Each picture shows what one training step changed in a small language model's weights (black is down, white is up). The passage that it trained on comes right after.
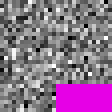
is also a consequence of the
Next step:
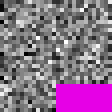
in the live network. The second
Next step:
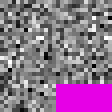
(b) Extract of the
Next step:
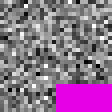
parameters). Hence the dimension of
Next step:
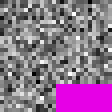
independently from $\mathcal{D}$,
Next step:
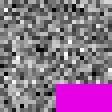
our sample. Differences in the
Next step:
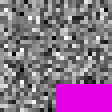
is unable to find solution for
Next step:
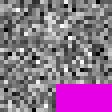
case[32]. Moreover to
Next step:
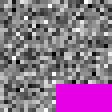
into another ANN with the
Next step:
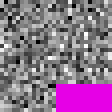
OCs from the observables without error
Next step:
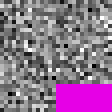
decay are practically the same for
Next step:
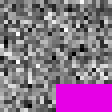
deep learning systems are utilized
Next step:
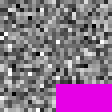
\cdot \frac{\partial}{\partial
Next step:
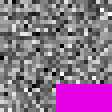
field in conformally flat
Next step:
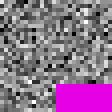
but rather from a perturbative
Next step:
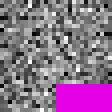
consistency with previous FORS
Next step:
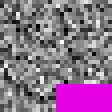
\eeq where $U_D$
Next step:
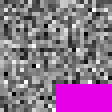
this interferometer beyond the
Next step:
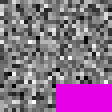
the O atoms, as realized
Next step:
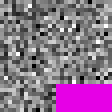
a transition from the upper to the
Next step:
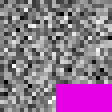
primary. We use a
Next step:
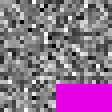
at $t/\tau>1$ for
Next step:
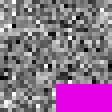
Work in this area has
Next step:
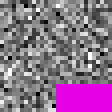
unified evolution picture from the
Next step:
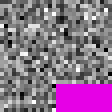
connected with the free case, as
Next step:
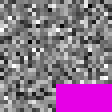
rotation in $\mu$ possible, which
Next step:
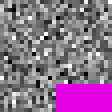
articulation, may also contribute
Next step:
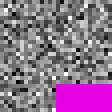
attempt to implement it
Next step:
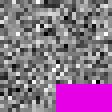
\and Laboratoire
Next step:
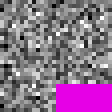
free}}=25$. To calculate
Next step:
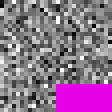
of the $k$-th cavity
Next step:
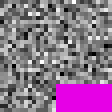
that such phantom energy could be the
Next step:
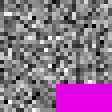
\section{Data Collection}
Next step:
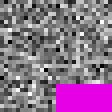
positively related to the solar
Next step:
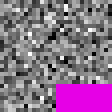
case, the wave function is
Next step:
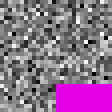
regulator (dome);
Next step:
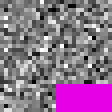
*Phys. Rev.
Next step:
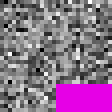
be higher than the temperature of the
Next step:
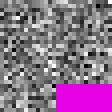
$\phi$ on the brane.
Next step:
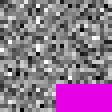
communication network. The importance to
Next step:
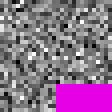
To enable joint optimization between
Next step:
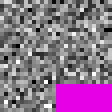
unseen datasets without
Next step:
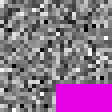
\partial b^\top} &= N
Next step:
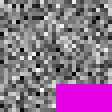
training might reduce costs
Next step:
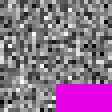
problem of inferring velocity distribution functions
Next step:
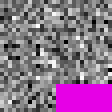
degeneracy have the same
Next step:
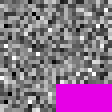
= 300 K while the probe is
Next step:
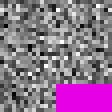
gauge field in the last line gives
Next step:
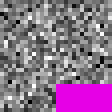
\\ Fine-tune
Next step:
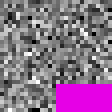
the form \[ c_l =
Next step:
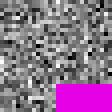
$\lambda_k(t)$ (and
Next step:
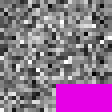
proposed using force-free or
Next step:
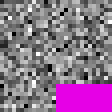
improved wire methods are
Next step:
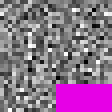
classifying the potentials
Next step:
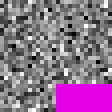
is given by \begin{equation}
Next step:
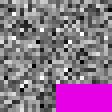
the fit of the precision data
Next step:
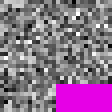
It is easy to verify
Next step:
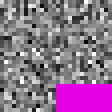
is well possible that the computation of the
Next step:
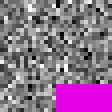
of Hessian of a
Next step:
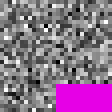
parameter space within 1 calendar year
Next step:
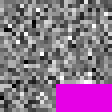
space-contraction of measuring
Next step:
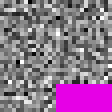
execute the evasion
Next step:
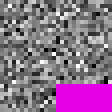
to provide a quantitative
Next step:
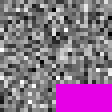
the phrases will tend to
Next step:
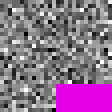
incomplete and noisy
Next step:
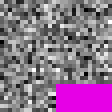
LiDARs was to
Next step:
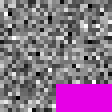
det$(\partial \phi/\partial
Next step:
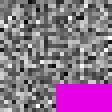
at roughly the orbital
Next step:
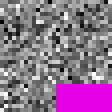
Program Evaluation.
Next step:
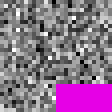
illustrated in Fig.
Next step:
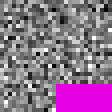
the three forces is zero and from this
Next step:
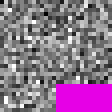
at the JM output for mode
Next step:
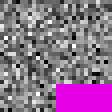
reconstructed $f(R)$
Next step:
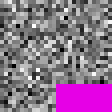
circularly polarized XUV
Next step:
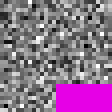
corresponds to the result discussed
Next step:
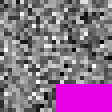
a new consensus algorithm that
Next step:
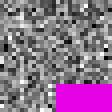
a structured constraint of the form
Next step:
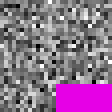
$\overline P_{\rm succ}$
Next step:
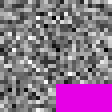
(2), that have no structural
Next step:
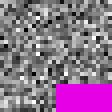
influence operations as a 'center
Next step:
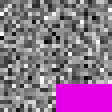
possible the discrimination between different
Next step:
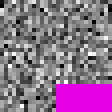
of magnitude in the Vela
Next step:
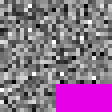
averaged over the limiting distribution
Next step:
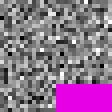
spectral weight always
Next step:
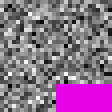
the heavy flavour
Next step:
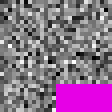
is barely supported by the points
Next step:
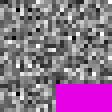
and without (BGBK)
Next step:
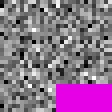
of "universal" properties of
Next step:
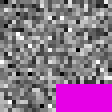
be attributed to moving
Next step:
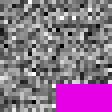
performance as the top-$k$
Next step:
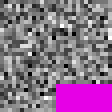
relevant processes for
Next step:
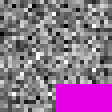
outer Milky
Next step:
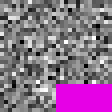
scalar $AdS_3$
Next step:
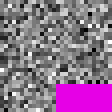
to produce a total divergence
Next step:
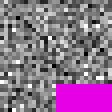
duration is enough to
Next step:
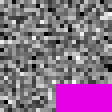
top results can range anywhere from 1 to
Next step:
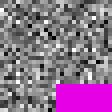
most influential circuits on the
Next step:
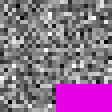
Ray (UHECR,
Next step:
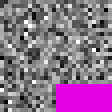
fractional polarization and a rotation
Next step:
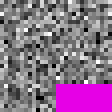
orbitals is not available,
